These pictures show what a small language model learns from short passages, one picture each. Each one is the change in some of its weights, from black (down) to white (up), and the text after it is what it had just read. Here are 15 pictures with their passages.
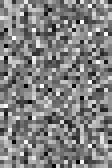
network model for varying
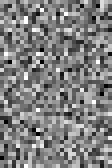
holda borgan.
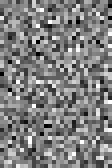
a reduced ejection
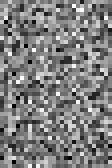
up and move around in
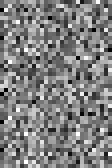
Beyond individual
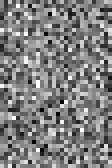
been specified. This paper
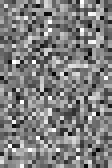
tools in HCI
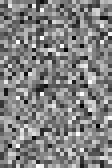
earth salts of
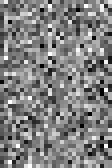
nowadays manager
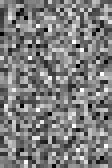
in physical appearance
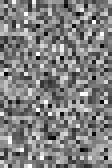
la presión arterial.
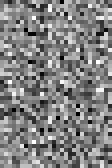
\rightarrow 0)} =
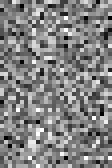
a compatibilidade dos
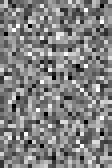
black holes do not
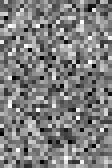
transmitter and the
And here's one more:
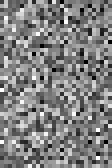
yillar davomida
